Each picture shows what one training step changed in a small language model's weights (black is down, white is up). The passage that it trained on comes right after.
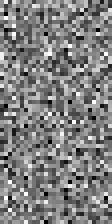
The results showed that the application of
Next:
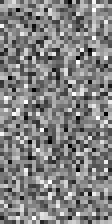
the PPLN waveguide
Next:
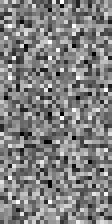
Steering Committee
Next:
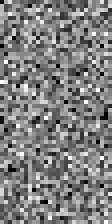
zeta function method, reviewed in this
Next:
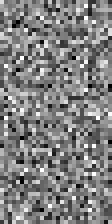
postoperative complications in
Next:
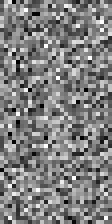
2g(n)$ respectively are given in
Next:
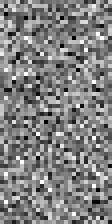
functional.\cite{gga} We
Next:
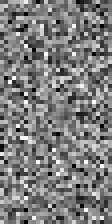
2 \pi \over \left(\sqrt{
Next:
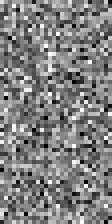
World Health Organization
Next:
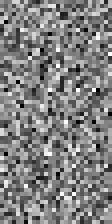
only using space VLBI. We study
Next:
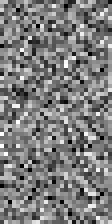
where $\Lambda_{i,0}$ and
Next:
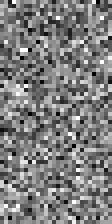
olitorius*, which
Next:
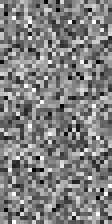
order to develop social cooperation and
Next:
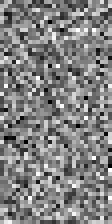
($\varepsilon$) or magnetic permeability
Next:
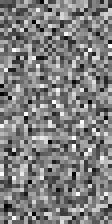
of $D_\phi$ would be
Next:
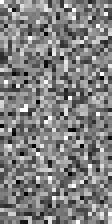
always clear what direction a
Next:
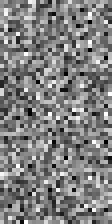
the aquaculture is being
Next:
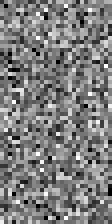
and isocurvature fluctuations
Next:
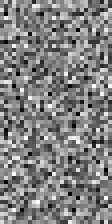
The fT4 concentration was higher
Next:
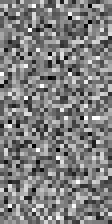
general $C(T)$, valid for
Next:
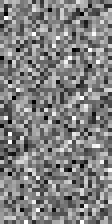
A significant difference does not exist in mean
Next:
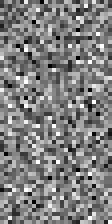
of SCPs socialized during later
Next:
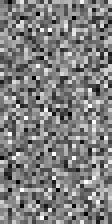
of carrying a significant payload
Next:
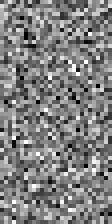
scalar field $\eta$ transforming
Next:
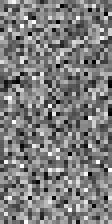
density (per unit area) and
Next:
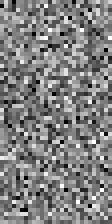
the modulus of a jammed
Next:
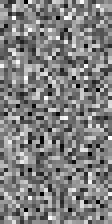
qualitatively different from those of
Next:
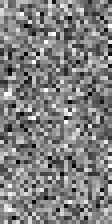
will have no effect in any event
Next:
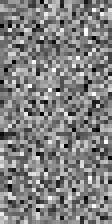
is nearly equivalent to
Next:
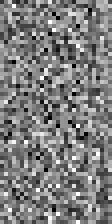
infinitely recursive instead of
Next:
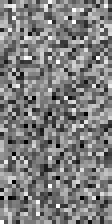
detector data and reconstruct them with
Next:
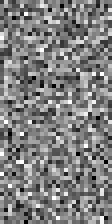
plant leaves were chemically
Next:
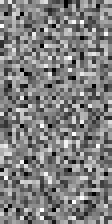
Nor does the European
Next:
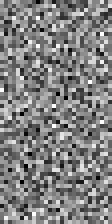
above generalize to give restricted
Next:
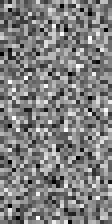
is therefore the number of allowed values of
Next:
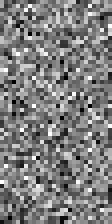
length, indicating that the increasing
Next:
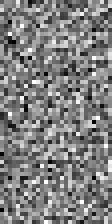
as the central goal of education.
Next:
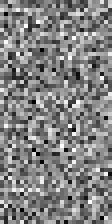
scenarios for resilient
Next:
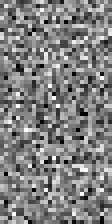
formula one chooses in
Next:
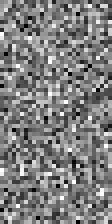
content analyses method. As a
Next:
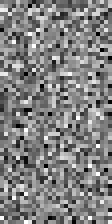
taken into relation in the weighted
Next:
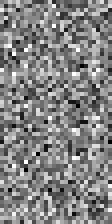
most compressible point in comparison with other
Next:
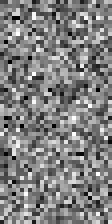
market to prevent and control
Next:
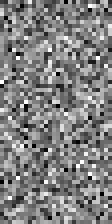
superrotations}}, Class.
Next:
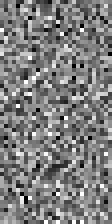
particles, since they easily form a
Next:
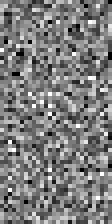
(EAS) As seen in Table
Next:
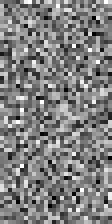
reintegration in their countries of
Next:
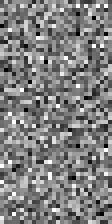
the remained ply level stress and
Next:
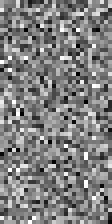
as a result of the CBB/T
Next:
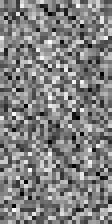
different from Kolmogorov
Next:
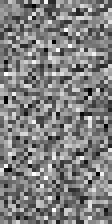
Instructions: Answer once
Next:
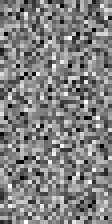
Temporal primitives
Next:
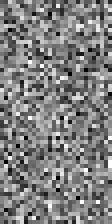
food, frequency and types of food
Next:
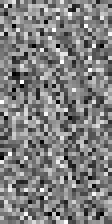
an assistive robot might
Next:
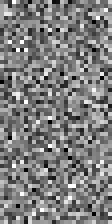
in air currents also can improve
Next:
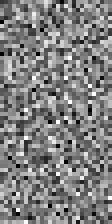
is a factor of at least two
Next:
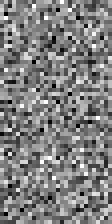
Comparative evaluation of N-K
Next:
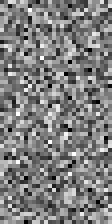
effects of the target magnetic field on the
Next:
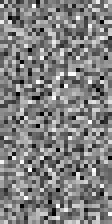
first manuscript; MF,
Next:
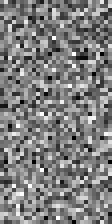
\orgname{School of
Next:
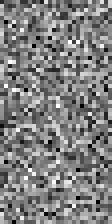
3.4 Extraction of
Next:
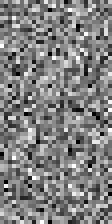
for the proposed ACBPC
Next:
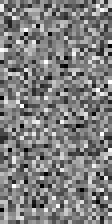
but invariant. This invariance is
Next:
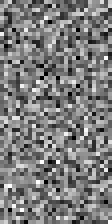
(TF-IDF) for
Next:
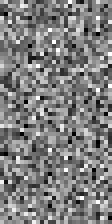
after the carbide fracture.
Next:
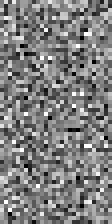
The National Academies.
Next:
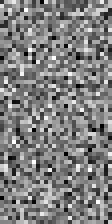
future technological applications; for
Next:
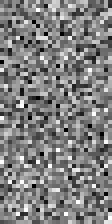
and torus. Specifically,
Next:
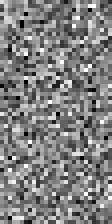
betweenness and closeness for all the
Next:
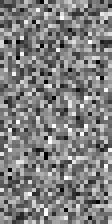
of molecular activity prediction for the
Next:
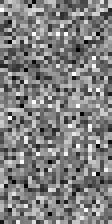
special relativity. Our results
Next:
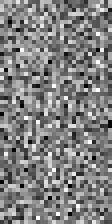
introduction of additional potential fields. It is
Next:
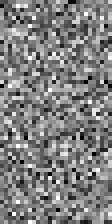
finding the weakest link that can
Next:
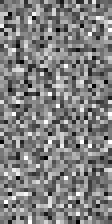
THz radiation at very thin
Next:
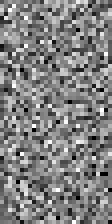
Species (ROS) in
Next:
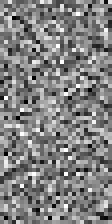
Perhaps, that increased
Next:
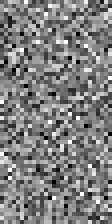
can improve the heart damage
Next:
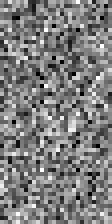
NMNZ nominalizer
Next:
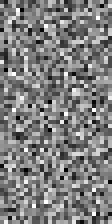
a few years ago. The
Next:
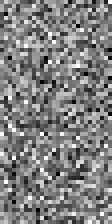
Exchange and Barclays.
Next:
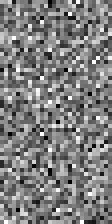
data is discrete. We also define
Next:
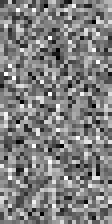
I think democracy and diversity
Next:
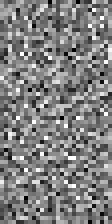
still ad hoc creations that have
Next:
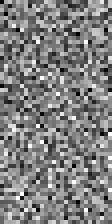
averaged over a radius of
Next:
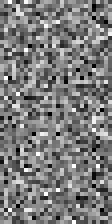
\Delta \omega_{Stokes}
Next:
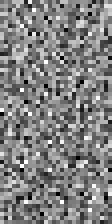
received by the emergency line
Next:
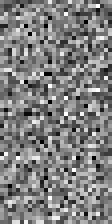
appropriately colored solid
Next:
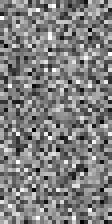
to present challenges to the
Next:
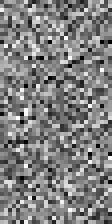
importance of conducting a thorough
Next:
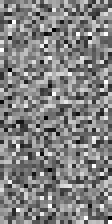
Samples Correlation N
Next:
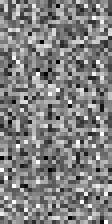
knowledge of sample with majority
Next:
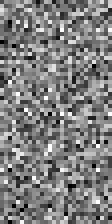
surface tension of the interface. However,
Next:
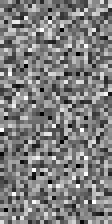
$J$ being a union of
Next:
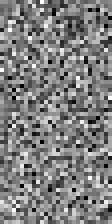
strength is increased. The
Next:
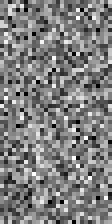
so that entities can become location
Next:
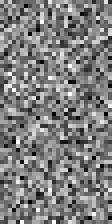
observed apart from FeB, while
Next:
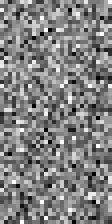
reflects various posthuman
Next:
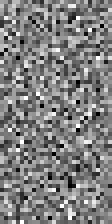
INC [27], adaptive
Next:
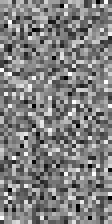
used in steel structures, which are
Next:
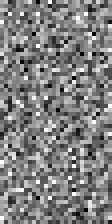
& Suryati, Tuti &
